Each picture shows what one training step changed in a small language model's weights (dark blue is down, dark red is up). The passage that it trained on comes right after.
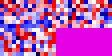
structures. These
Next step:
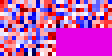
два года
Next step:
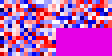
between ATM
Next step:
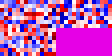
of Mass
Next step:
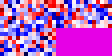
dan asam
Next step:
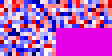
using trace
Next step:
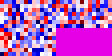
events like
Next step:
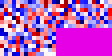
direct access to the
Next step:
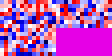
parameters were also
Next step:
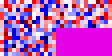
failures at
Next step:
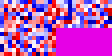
weight newborns
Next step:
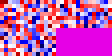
в Україні
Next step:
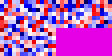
retaining and
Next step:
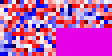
Neither the
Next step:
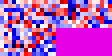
surrounding the
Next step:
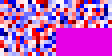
increasing of the
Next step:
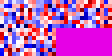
In Stage
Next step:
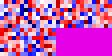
тури 7
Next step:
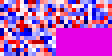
protons is
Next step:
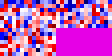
reduce imports
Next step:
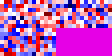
aliquot of
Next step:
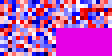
what emerged
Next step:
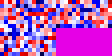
t, days
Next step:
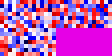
integral part of
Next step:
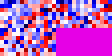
(as measured
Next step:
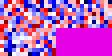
captained by
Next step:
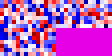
are in the form
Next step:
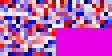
different. Only
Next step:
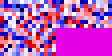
Floor van
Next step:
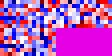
qilish O‘zbekiston
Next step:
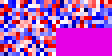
of holding
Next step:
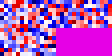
of acetic
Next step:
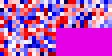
ON THE
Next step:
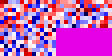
в пользу
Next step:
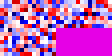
Sistema de
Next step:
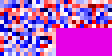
as well as the
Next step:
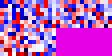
the second family
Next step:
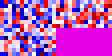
the women's
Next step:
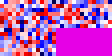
jawab ini
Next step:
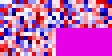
profile personality
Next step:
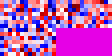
encourage students
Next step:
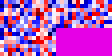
an increase in the
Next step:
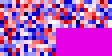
sensível e
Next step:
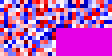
an analysis of how
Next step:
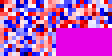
value for R,
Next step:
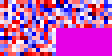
report analyses the
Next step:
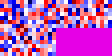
formation of
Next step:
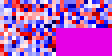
in Shortest
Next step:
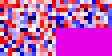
/ ZALF
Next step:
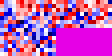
Regel bei
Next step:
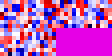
often used to
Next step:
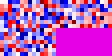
strategic and
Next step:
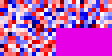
while compounds
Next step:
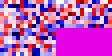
not always make
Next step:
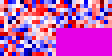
development programs.
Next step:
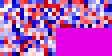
studies to ensure
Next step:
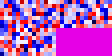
their relative
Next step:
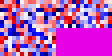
al. Is it
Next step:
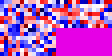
here is
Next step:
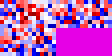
angles are
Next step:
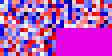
these bacterial
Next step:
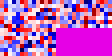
impactos da
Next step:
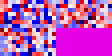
on market participants.
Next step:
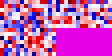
در ریز
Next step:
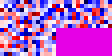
cast a
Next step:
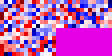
au financement
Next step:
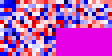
local seismic
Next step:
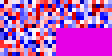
test the use of
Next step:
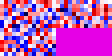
demonstrate specific
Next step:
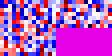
the system showed to
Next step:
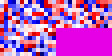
and monitoring
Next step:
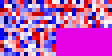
is available in the
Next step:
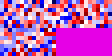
students enrolled
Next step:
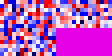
was distributed to
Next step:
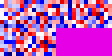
shell and limit
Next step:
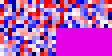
was added to
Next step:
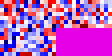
gap, with
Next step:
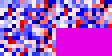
work also tries
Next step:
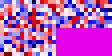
essa forma de
